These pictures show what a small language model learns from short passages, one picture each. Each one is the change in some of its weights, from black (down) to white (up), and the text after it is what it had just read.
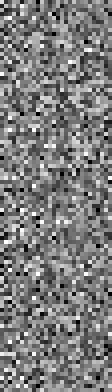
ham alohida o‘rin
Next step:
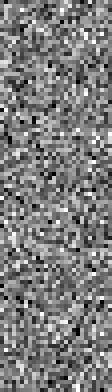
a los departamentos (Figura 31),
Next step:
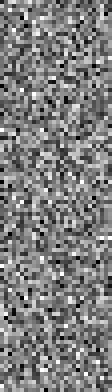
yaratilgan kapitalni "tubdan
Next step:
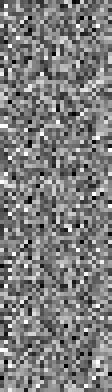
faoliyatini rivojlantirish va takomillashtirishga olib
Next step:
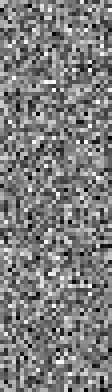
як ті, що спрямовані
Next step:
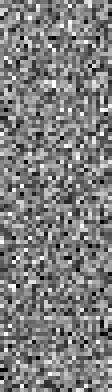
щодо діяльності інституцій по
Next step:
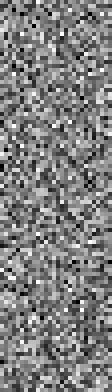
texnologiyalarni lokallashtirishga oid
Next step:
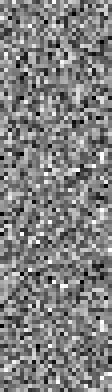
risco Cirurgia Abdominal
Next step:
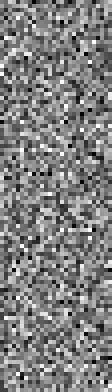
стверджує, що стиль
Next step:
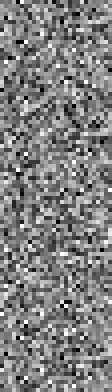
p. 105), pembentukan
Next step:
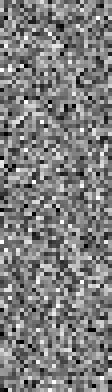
que ansiedad pase de ser una
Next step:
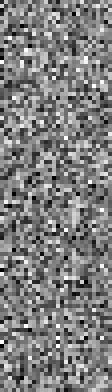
Dr. Ajitsinh
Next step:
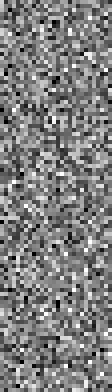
и описва начертаната
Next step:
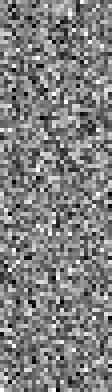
ishlarini bajaruvchi sanoat
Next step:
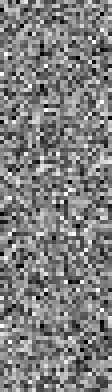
World Aquaculture: A
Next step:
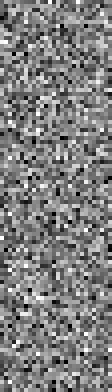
va baholash dolzarb masalalardan biri
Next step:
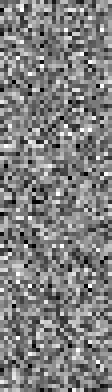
loco de los balcones*,
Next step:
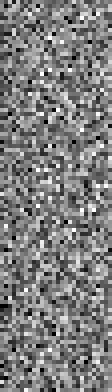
davrida psixopat buzilishlarini
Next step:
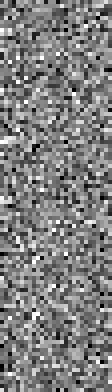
subproducto subordinado a la
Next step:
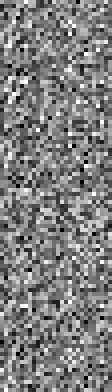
ишлар органлари қўйидаги
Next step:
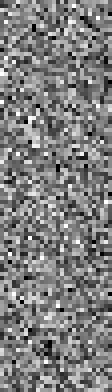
melhor entre as famílias com a
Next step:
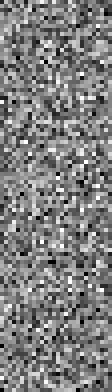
deb topdik. Haq
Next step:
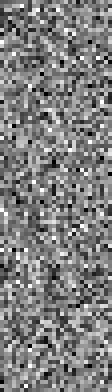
schulischen oder beruflichen
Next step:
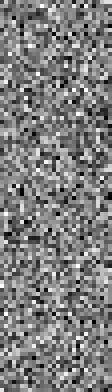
речовини, такі як
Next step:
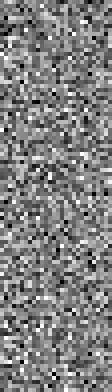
des habitats des groupes
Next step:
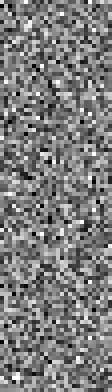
Alexa, iar taxa de
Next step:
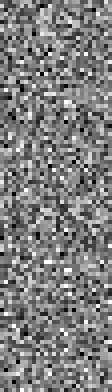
yönelik eğitim semineri
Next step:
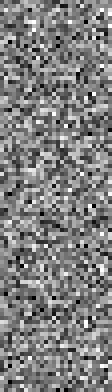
with distribution shift in
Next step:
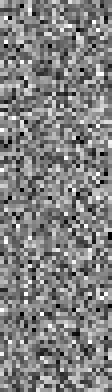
peça *La Porcelaine de
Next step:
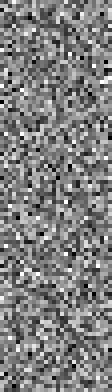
doir bilim, ko'nikma va
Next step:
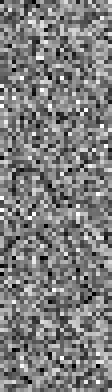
yechimini ta’minlaydi.
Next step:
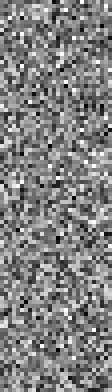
Francisco P. PLA
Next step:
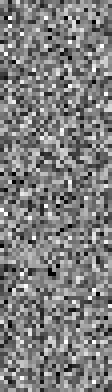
лёта путаются и
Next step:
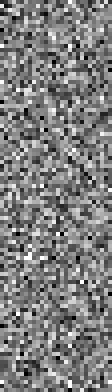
bolaga u kelajakda
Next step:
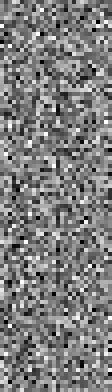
xos xususiyatga ega bo‘lib, har
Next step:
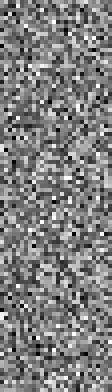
von (integrierten)
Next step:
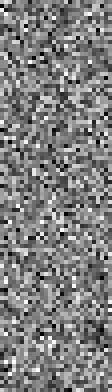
se organiza por la comunidad
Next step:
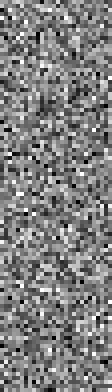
YUA, Martynenko
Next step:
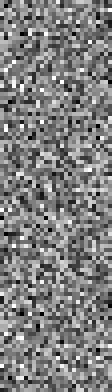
боғлиқ жараёнда
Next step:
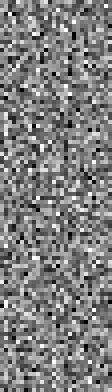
lexeme, dynamic
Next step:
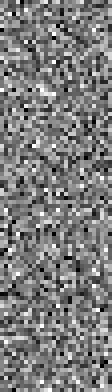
rate, the grain mass in
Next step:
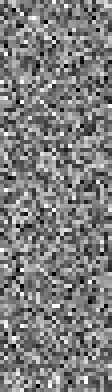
plusieurs chemins à
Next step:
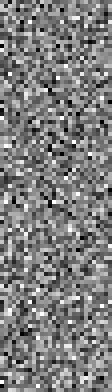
telah mengkaji banjir
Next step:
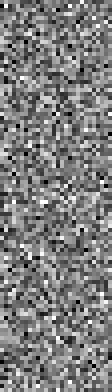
shakllantirish, ijtimoiy faoliyatini ta'minlash orqali
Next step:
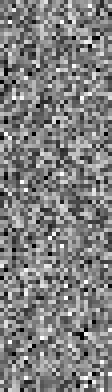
Европы. – Тошкент:
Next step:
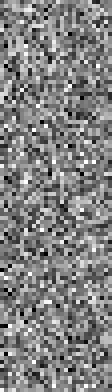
более 50 тыс. тонн
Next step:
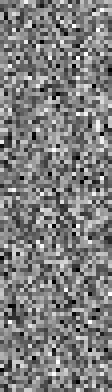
йўлга қўйиш,
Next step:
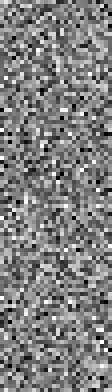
9,7 Samarqand
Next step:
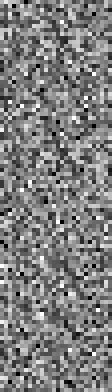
fikrlash qobiliyatini shakllantirish 844
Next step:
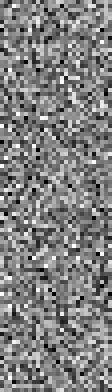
to increase, nurses and
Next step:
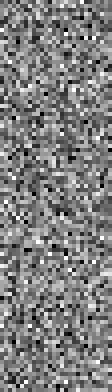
yoki tuzuvchi atama hisoblanadi. Tez
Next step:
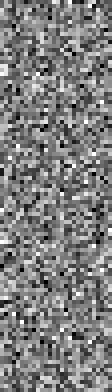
أنظار دولية
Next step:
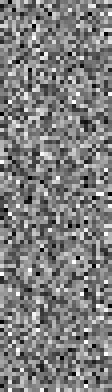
fan va ta'limga oid
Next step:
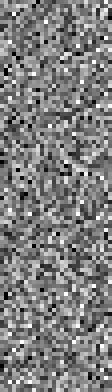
филиал РАНХиГС
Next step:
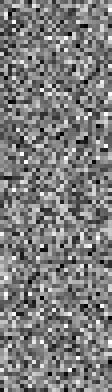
берувчи қишлоқ
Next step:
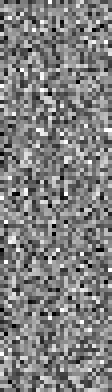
bo'lgan urf-odatlardan
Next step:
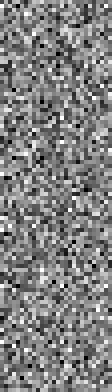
the European Union, 2017. 80
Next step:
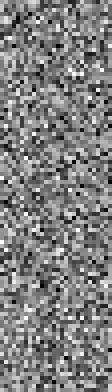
de explorar em profundidade as
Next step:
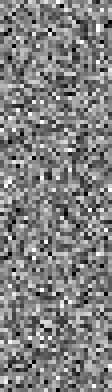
Clay Desiccation for
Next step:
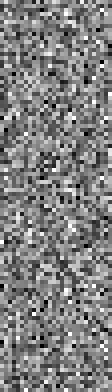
und das Schleifen von
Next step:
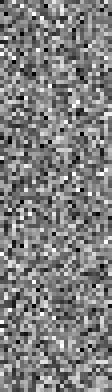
sarflangan. Shu davrda 16
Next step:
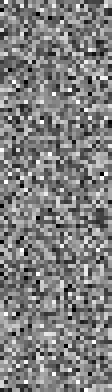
ambiental y sostenibilidad. En
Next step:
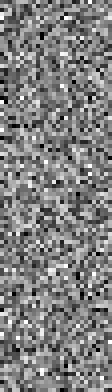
Skalenniveau (vgl.
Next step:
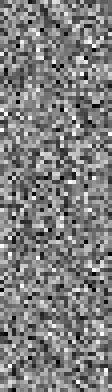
la adecuación a contextos y
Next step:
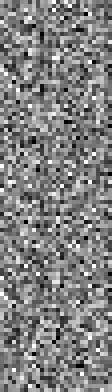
و الفقراء و
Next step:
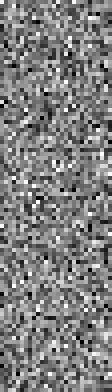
із різних обставин, з
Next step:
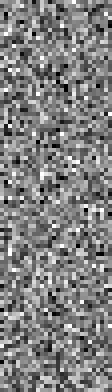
crescere come docenti e
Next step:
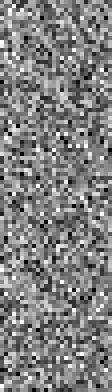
et au Pérou. Au
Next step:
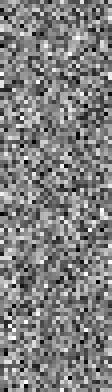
Guliston davlat universiteti
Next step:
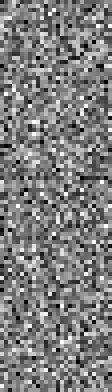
Boshqarmasi boshlig‘iga
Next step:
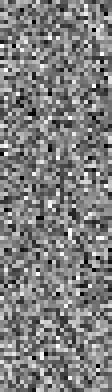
ABD'ye yakın dış
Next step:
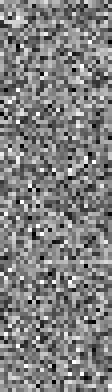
% en deçà des niveaux
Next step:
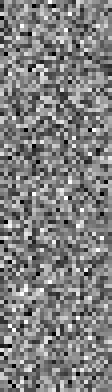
yillarda O'zbekiston Respublikasini
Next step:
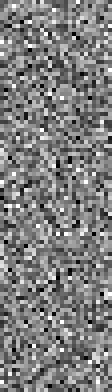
bilan bog'liq bittadan
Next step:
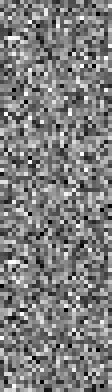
écrit. Cependant,
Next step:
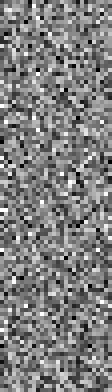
qurolli qarshilik harakati
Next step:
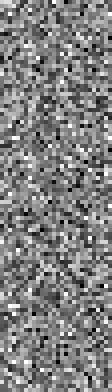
da Universidade Federal de Goiás
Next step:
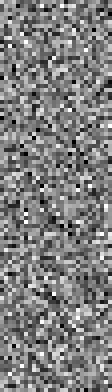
ekan qal’aga oid
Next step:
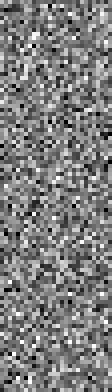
на вопросы преподавателя,
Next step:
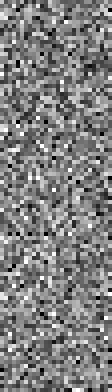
este estudo tem como objetivo analisar o papel
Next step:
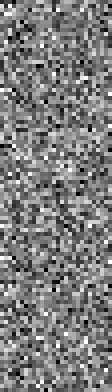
contrôle spécifique Bien
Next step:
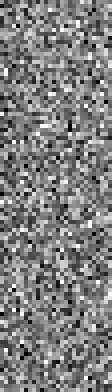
оламида бўшлиқ
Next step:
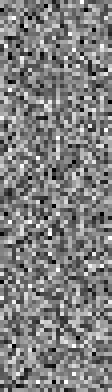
el ritmo cardíaco
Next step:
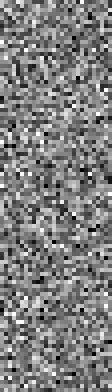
cómo se distribuyen estas
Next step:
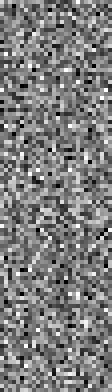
en un ambiente apropiado y libre
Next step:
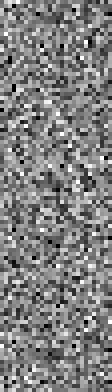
inclusive democracy, one capable of
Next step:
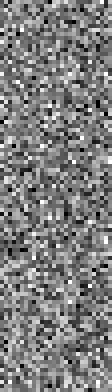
Momento da gravação 1
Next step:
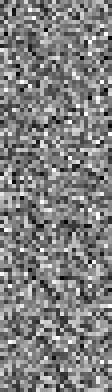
Os defeitos ósseos na
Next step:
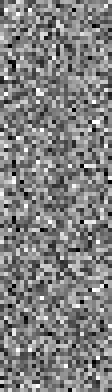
ko'ngil aynishi,
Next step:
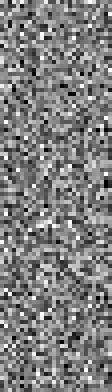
recours au dictionnaire pour
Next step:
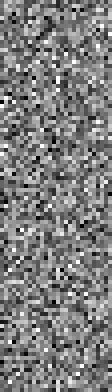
Ma’naviy shunday jarayonki,
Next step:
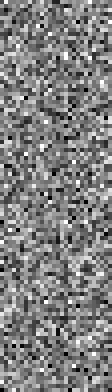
17 Scheepsvaart
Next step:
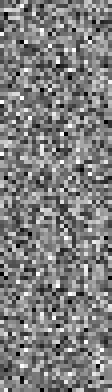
curativos y paliativos no son
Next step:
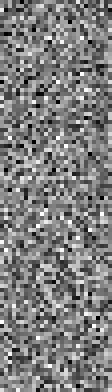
de bază Conform IIRC,
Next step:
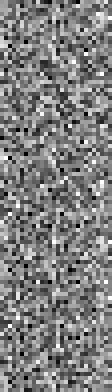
yangi zamonaviy axborot texnologiyalarini yaratishga
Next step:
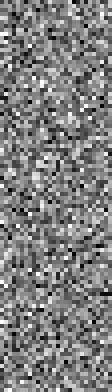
kasb etadi. Tushunchaning
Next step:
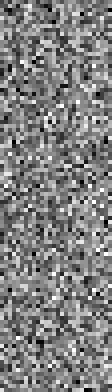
качеств и успешной адаптацией
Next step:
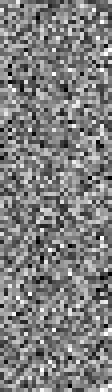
количества учащихся учителя включают
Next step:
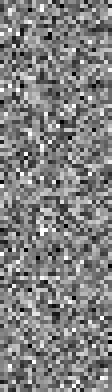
Descripción del menu inicial
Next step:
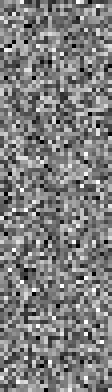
процесс формирования кластера, который
